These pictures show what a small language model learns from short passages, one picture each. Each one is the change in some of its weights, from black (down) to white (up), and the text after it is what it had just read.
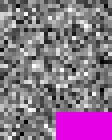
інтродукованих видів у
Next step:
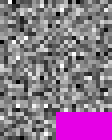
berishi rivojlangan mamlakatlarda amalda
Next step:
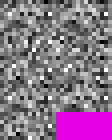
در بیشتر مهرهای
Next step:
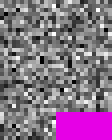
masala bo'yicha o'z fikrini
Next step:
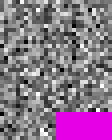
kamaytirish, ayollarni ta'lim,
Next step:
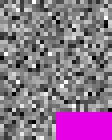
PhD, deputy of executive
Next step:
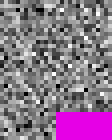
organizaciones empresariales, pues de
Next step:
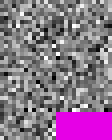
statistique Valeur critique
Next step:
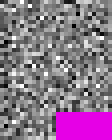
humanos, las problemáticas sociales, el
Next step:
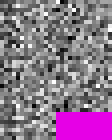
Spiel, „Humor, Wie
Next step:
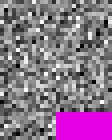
Mecatrônica e a
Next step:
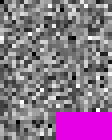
de Geografia i Història»,
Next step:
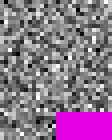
ilovalar Duolingo,
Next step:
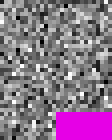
Рост показателя отмечается в
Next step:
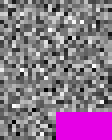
процесі. 2-кестеде
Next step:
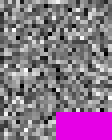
реформи освіти – спільне
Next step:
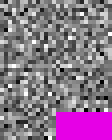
experimental, ya que se realiza sin
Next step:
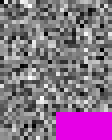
халқи анъанавий таомлари
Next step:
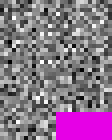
to use them in the process of studying
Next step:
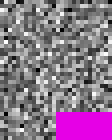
menaces intérieures et
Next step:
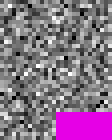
qilindi. Mazkur maqsad
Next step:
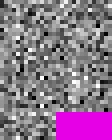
aveia preta apresentou melhor
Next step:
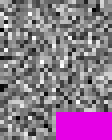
educativa al descubrir las capacidades,
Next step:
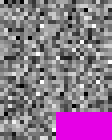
δικούς τους
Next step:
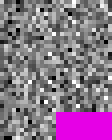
va pedagogik kompetensiyalarni
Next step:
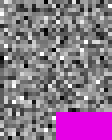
агар гумон тергов
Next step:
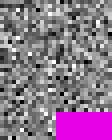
un componente esencial de la educación
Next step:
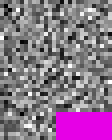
Tapia López, del Instituto
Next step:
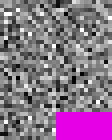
al público la libertad de controlar
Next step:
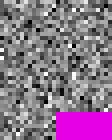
for *Bythinella*, since 11
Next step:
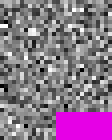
oricărei țări ce se
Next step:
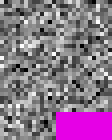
головного мозга. У 48
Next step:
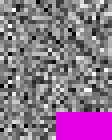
ações futuras, facilitando
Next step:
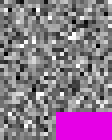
São Paulo: Martins Fontes,
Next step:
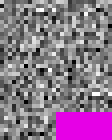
литературы 1. О. И.
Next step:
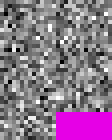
dövlət investisiyaları
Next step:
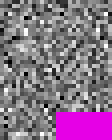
CONCLUSÕES A análise
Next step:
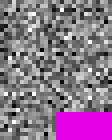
se da en la colectividad, tanto en
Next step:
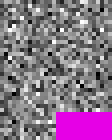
Manifestarea are drept scop:
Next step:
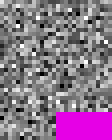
existe o risco da contaminação dos
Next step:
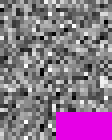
această rânduială
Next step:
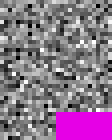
qo'llanilganda, uning
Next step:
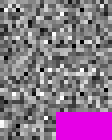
процессами с высокоскоростными
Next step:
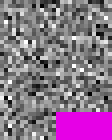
Совета Министров
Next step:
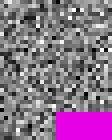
sigurnost i efikasnost u
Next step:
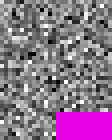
alors les frontières entre le
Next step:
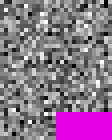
del despliegue reduce los
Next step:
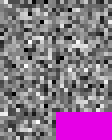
терең біледі.
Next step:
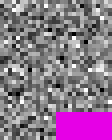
їхню думку:
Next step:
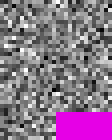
informe oficial definitivo. Vale
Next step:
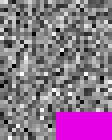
*Primary education, reading
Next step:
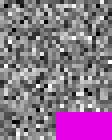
планетарний редуктор для
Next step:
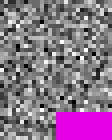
compétitivité pour les entreprises,
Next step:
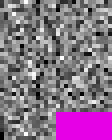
досліджували кожну 5-ту
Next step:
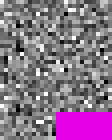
qusaydı. Awa,
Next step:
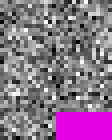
de Rückert e Freitas
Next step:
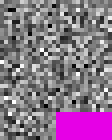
girdi]? Çünkü
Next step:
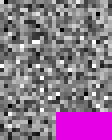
существенными изменениями во всех
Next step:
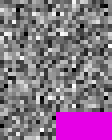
atırǵan kompozitor hám
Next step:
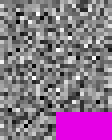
gemodinamikaga ta'sir
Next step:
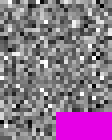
manbalashtirish (Electric
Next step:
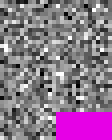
g'oyalarini xalq orasida
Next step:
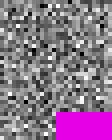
результате принудительного отжатия
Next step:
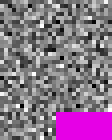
modellarining turlicligini ko'rsatadi.
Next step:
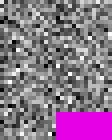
Autor e ano Objetivo
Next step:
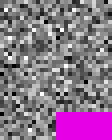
Agriculture (AEES
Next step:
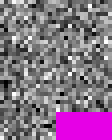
بلوندی هرگز
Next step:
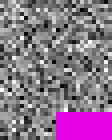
могут играть рынки и
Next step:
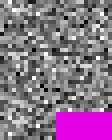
indicators of the secret economy in
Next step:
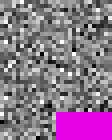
bir kopyalamanın yanı
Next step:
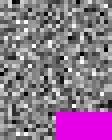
que, em forma de relatórios,
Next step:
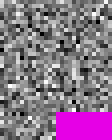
Hukmdorni yig‘latgan
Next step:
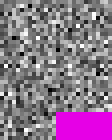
Buxgalteriya hisobining bir
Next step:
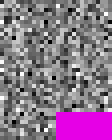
tatmin seviyesinin, yerel
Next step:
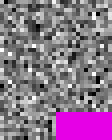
вузов будет существенно
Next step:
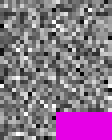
vor allem nach den in der
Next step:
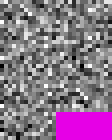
CC BY-SA 4.0
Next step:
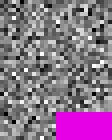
этганди. 1998 йил давомида
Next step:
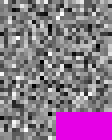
jarayonida uning faoliyat subyekti
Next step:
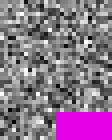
Вплив ксенону на
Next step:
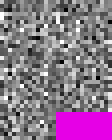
turkshunoslikka oid asarlar
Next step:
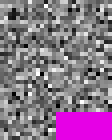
xarajatlar bo'yicha aniq ma'lumot
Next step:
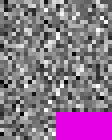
produção do composto e o segundo de
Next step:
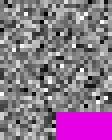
контроля качества лабораторных
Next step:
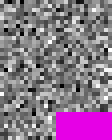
and luteinizing hormone
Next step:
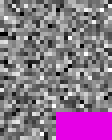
Oscillatory Waves," in
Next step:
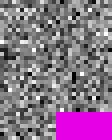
eng avvalo inson sifatida o‘zini
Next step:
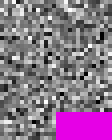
of domestic cars, a secret
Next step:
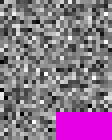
uchun oz nazariyasiga ega
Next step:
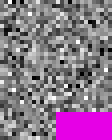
vanadio (Vn), el selenio
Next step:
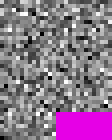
le joueur est positionné au
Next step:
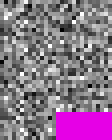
de cómo actuemos y nos
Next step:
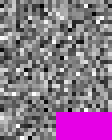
paralelo, se realizará una
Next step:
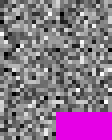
e indigentes; lo que pedimos
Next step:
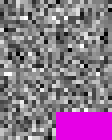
decidir crear una rúbrica para
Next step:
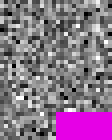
юқори тезликдаги йўловчи
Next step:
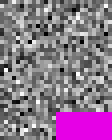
і їх схильність до
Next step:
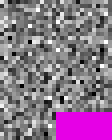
من فترة ما قبل
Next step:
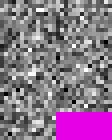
по Уральскому региону.
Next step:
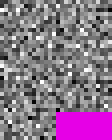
discente. Além da inclusão de um
